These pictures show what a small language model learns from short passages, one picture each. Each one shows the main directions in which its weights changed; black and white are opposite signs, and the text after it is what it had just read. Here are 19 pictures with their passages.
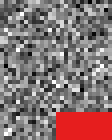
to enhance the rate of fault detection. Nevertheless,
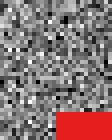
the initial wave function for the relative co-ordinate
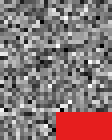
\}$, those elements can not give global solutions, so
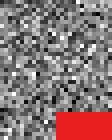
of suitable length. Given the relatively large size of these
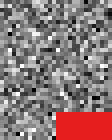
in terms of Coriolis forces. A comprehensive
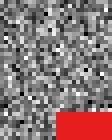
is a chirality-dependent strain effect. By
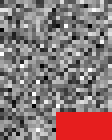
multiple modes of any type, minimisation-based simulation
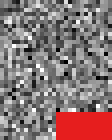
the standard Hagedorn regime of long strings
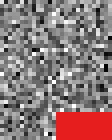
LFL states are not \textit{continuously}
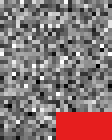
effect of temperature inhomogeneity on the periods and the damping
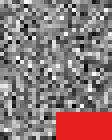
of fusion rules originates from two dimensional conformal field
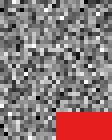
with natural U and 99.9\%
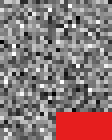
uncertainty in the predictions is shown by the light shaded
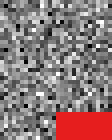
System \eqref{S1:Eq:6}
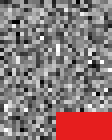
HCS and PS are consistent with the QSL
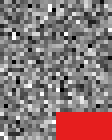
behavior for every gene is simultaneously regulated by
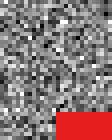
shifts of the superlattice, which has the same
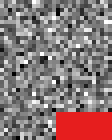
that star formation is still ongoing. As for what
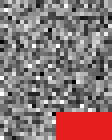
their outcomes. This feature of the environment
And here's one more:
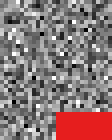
the equation (\ref{06}) takes the form
